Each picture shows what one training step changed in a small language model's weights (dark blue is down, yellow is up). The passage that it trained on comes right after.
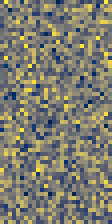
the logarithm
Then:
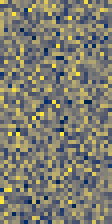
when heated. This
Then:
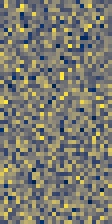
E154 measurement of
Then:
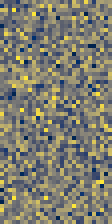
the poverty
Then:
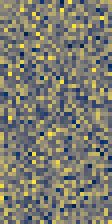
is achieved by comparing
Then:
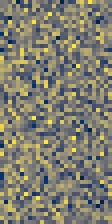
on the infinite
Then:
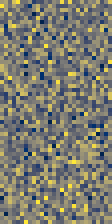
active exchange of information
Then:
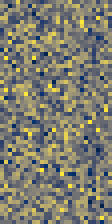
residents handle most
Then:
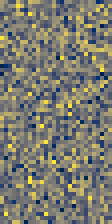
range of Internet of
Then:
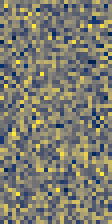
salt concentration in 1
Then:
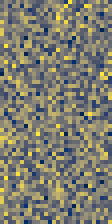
expansion to first order in
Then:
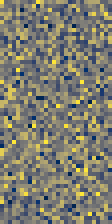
the optimal objective function
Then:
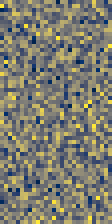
all teeth were
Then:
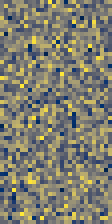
distribution. Various
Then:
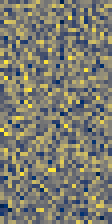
thickness is chosen such
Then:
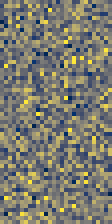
with baseline
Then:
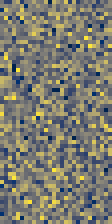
the most prevalent
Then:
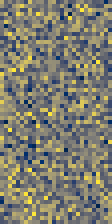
method is that it can
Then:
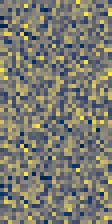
mentioned above, the
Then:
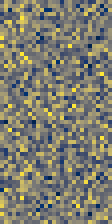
can be easily obtained
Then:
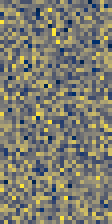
the conformation tensor in
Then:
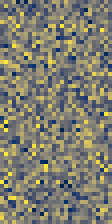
must adopt the
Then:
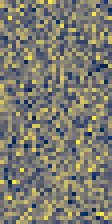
is therefore a major public
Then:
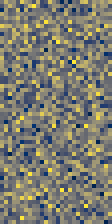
study (CS),
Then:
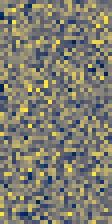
historically used as fundamental
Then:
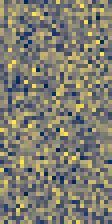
air, infections
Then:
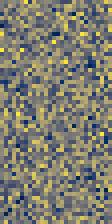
formaldehyde solution
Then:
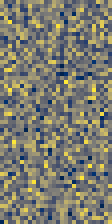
neural network using
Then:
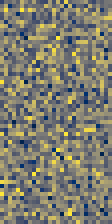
cd$$ where
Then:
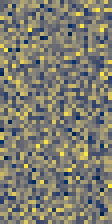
expansion of $X$
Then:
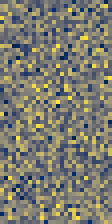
CB does not impact
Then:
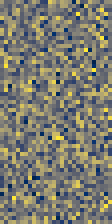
wind shock,
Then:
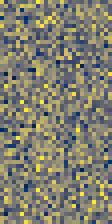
and organization of
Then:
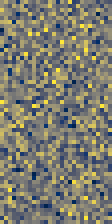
that results in rather large
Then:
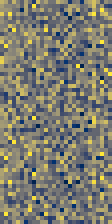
of the impact of the
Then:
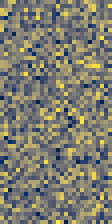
outlier} problem
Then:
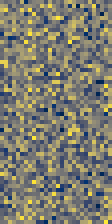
This developed controller is
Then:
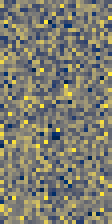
condition of the metric
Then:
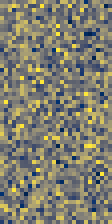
1st Order
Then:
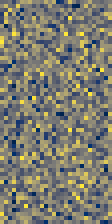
ratio. The phase differences
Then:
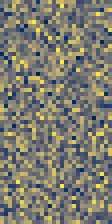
book and market values
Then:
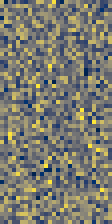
image processing, object
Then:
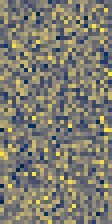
may influence the outcomes of
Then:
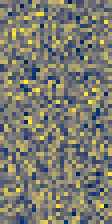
React library
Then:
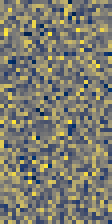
understand why some patients
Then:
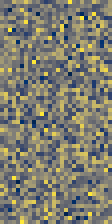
hospital in the
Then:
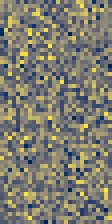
is defined as,
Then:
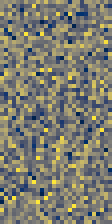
We introduced the concept of
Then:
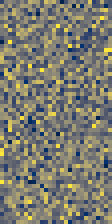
ICT is an
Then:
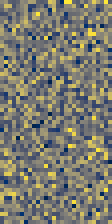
were calculated and compared with
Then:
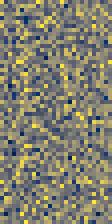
and free space coupling,
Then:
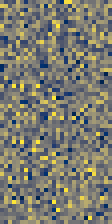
average ratio remain higher
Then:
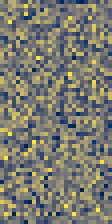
with digital tools that will
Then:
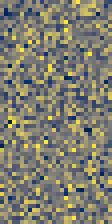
energy in the excited
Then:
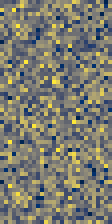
- Other C02
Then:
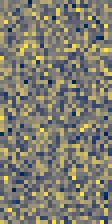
the laboratory
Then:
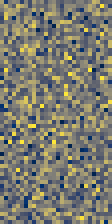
inner ER approach each
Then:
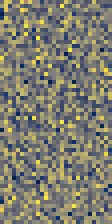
the desired outcomes can
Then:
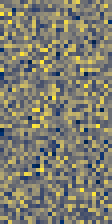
offloaded from
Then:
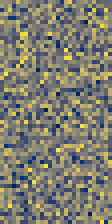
\end {table}
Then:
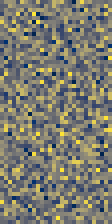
The exceptions to
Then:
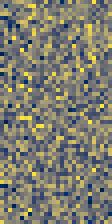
College of
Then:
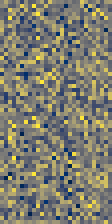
and training, there is
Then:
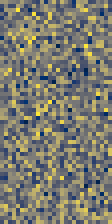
consists of processing the
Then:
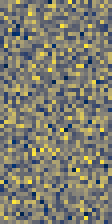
temperature vs. stellar
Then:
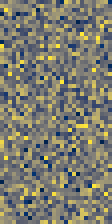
is referred to as
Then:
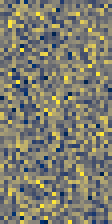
pleasure, but
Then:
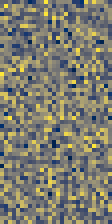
recommended that any
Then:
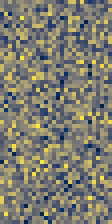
Furthermore, due to the
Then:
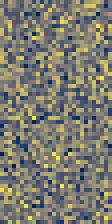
picked out from
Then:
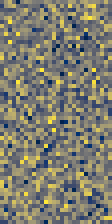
ADR compared to
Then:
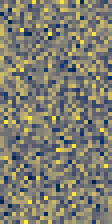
that could be formed
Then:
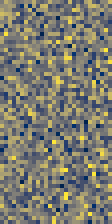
oxidation of
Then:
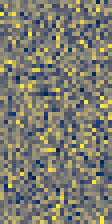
doctor, is
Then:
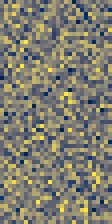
An overview of these
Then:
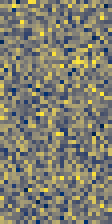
elderly and reduce
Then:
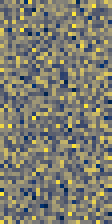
being carried out in the
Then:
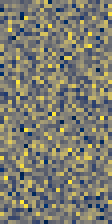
\nonumber\\ & +
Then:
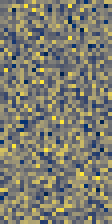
Under control conditions,
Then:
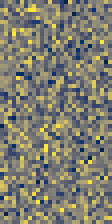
from local ligand
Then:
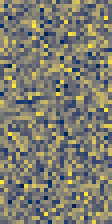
along their long axis,
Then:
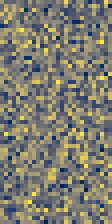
literacy scores
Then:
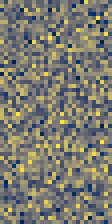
$\pi$ exchange
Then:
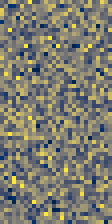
soft tissues
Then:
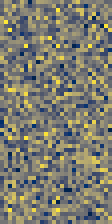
torus relative to
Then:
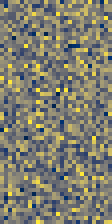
TLE, we
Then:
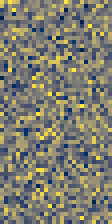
and Mali
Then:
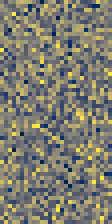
In addition, the
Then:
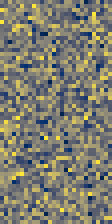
limitations on collider
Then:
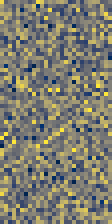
the resolution of a
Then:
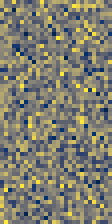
resource supply structure
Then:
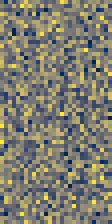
personnel and the
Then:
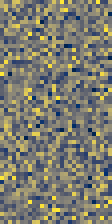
even exploited to
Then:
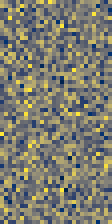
is available for this paper
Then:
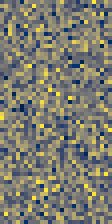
of BFO is
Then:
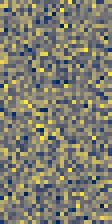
Benchmark of
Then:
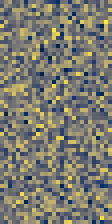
Students primarily
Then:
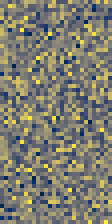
but can be divided
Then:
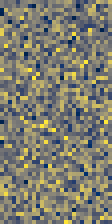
useful measurements to establish
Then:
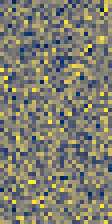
\bar q_R
